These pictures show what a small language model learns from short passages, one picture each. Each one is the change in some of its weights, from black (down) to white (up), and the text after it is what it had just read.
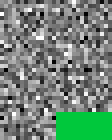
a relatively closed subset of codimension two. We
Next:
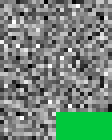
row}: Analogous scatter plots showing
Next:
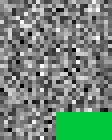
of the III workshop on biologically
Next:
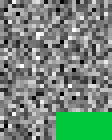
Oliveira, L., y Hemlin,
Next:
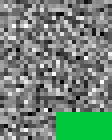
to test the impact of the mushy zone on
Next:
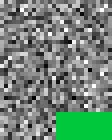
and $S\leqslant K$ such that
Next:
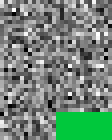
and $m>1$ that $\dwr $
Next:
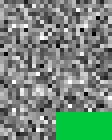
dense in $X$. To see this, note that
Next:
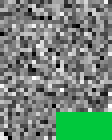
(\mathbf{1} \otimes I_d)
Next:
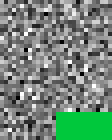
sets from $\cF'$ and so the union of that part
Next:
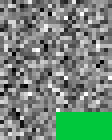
Д. В.** Тверской государственной
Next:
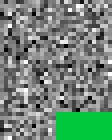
$T$ equals $h(T) =
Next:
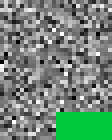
количества латинских слов в их
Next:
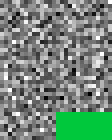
куща. Зимостійкість
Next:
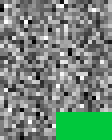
any gradient $\phi^\bullet_p$ of
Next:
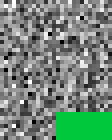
the specific terminal result. This is consistent with the
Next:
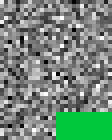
of linear combinations both before and after the radial
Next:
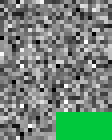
mikrobiyal protein üretiminin
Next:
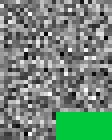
that $M$ is nonorientable and
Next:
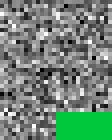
definire il *maximum* per l'uso
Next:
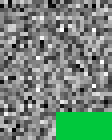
é adequado, a serviço de uma
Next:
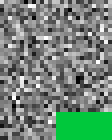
Lemma \ref{non-attracting}, $\bar
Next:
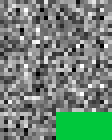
ResearchJet Journal of Analysis and Inventions,
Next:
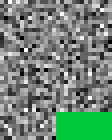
maximum principle, $\vp_1 \le
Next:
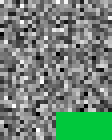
of such polynomials \cite{LEW2}. He
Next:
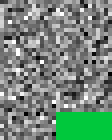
di una "storia" coerente e la
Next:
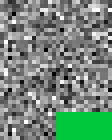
chaos verifies a central limit theorem
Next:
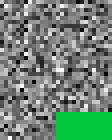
rules is based on modified versions of
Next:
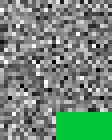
monochromatic copy of $F$. We define
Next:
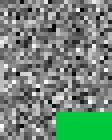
und der aktuelle Forschungsstand zur OCR
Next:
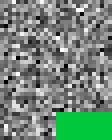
other term $K_2$. As before, we set
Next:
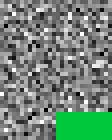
de associação ou cooperativa a fim de
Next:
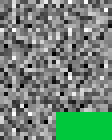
University Press, Princeton, New
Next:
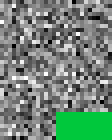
are isomorphic if and only if they have the same fundamental
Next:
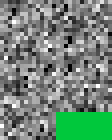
Rosales», *Cuadernos
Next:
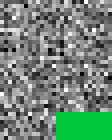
special sparsity stricture of matrix $A$.
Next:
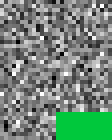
corresponding to a bipartition of $\GG$.
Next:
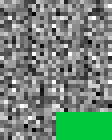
\end{minipage} \end{figure}
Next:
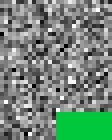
global $A$--packet conjecture discussed in Section
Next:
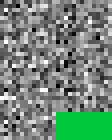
(така гласи и третата от
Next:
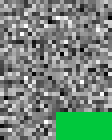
denote half the number of nonzero weight spaces, counting
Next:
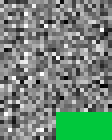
to be the {\em glueing} of
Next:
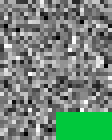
different patches are non-matching. This important
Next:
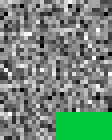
teadlastega, kutsudes
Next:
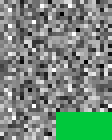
mobile applications effectively support the development of
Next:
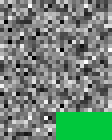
\id : \C \longrightarrow \C ,
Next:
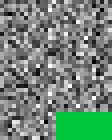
canons proposed by Bach in his Musical
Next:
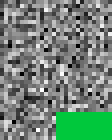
است؛ گرچه دارای
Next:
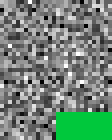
(the ensemble of perturbed measurements) and
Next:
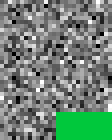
28-ї доби інкубації,
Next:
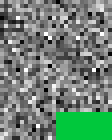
миру легенд, которые
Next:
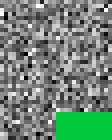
davrda o'tkir yuqumli
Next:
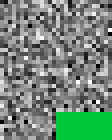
densidade demográfica e número de
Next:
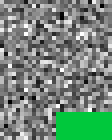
for the investigation of crack and fracture behavior
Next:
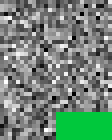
by remarking that in the proof of {\sl Lemma
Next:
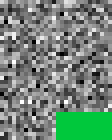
each other. \begin{enumerate}[(i)]
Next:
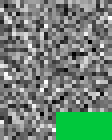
DD(P, Y)$. As we are
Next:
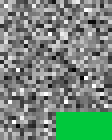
equivalent to the fact that $\eta$ is
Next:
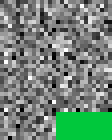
муаммолар пайдо
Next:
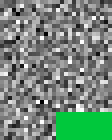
it suffices to define the semi-distance
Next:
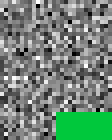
Saker, 1975*) als auch den
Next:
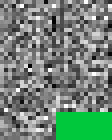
espalhe pelas correntes marinhas por
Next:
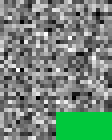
enough to consider a basis compatible with a maximal generalized
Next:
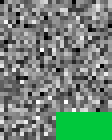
Где K -коэффициент потери
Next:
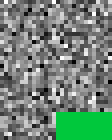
умовно на його дорзальній і
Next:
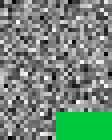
uchun qo'llaniladi. Bu frazeologik
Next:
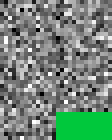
hollarda tarixiy shaxslar
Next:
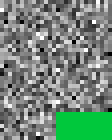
pela Pandemia da COVID-19,
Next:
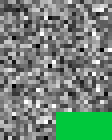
para explorar frequências de palavras e
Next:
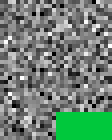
family and society in New Uzbekistan, including
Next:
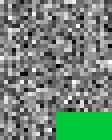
espécies como salpas.⁴ É
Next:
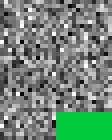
vaziyatni tanlaydi, maksad va
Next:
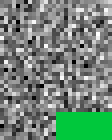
; \] the unit ball in this norm is
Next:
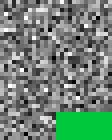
letras interiores de otras dadas
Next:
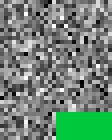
раціональне забезпечення населення України
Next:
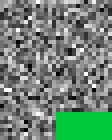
Sachgütererzeugung findet
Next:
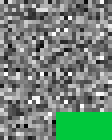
$\mathbf{x}$ such that $\left\|
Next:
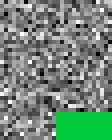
$k$ cut vertices with minimal distance spectral radius.
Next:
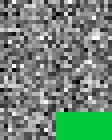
amaç sorusuna yönelik
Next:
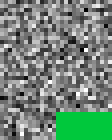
that for every $y \in E$ and $r
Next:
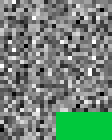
Maritza Bonilla Venegas,
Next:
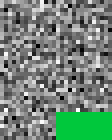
segurança, cadeia de suprimentos
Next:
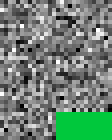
3). Þetta atriði er
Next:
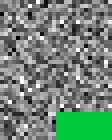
bilishini aniqlashga, ularning kamchilik
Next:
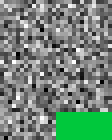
of the non-matching disturbances.
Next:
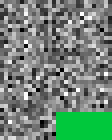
hard work carried out in section
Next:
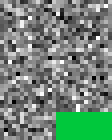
o'rganishda tizimli va kompleks yondashuvdan
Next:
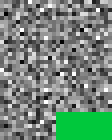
competition between the entropy of particle types
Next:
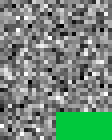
atau sama dengan 38.70%,
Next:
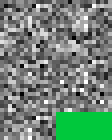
una vez vencidas sus dudas
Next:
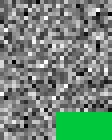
às 07h07min na sala, as
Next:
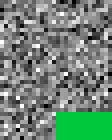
hokazolarni talab qiladi. Bilishning bu
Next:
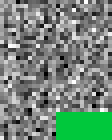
timeframe when it can be finished, given
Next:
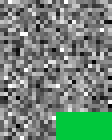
Das Verbot der reformatio in peius in
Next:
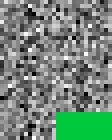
\Gamma_A , \\ \dfrac{\partial
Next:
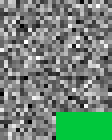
the system $F_C$ is a
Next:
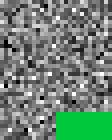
plan mondial. Alexandru
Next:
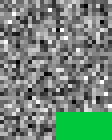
соединение в 1949 г. передано
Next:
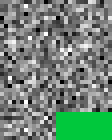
título, tema, problema y pregunta.
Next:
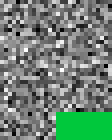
inventory system with zero lead time,
